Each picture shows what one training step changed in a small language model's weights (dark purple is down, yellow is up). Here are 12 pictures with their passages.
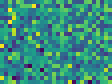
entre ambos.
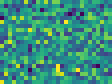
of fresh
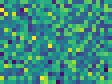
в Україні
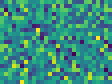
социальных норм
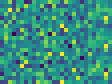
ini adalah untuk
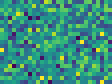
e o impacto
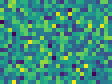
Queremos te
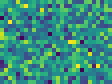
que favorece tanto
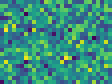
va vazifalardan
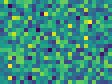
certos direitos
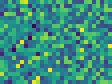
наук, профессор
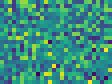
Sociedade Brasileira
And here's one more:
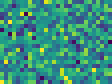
o'sha tizim
